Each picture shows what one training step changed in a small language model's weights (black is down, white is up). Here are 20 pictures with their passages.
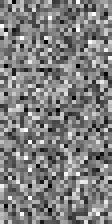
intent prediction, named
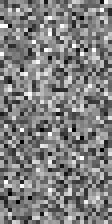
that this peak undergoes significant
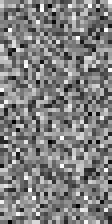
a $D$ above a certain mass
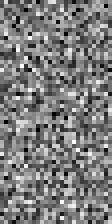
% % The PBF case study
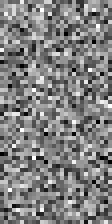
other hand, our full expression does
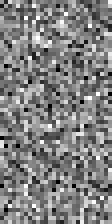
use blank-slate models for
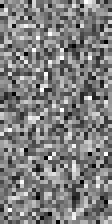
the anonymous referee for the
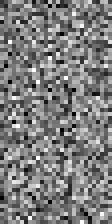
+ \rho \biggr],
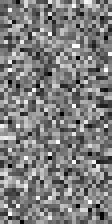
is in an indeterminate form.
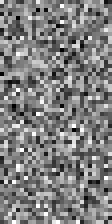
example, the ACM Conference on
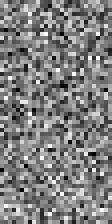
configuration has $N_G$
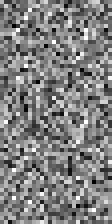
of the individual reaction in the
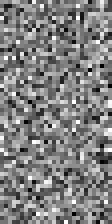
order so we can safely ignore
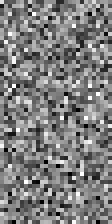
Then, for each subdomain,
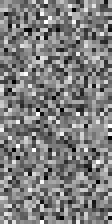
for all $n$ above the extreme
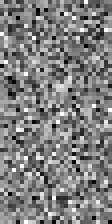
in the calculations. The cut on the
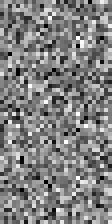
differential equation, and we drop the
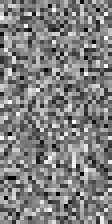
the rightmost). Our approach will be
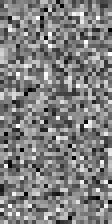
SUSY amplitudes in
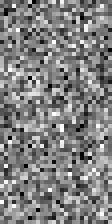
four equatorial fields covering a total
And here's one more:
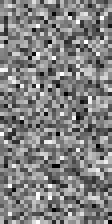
- V.\label{modphab}
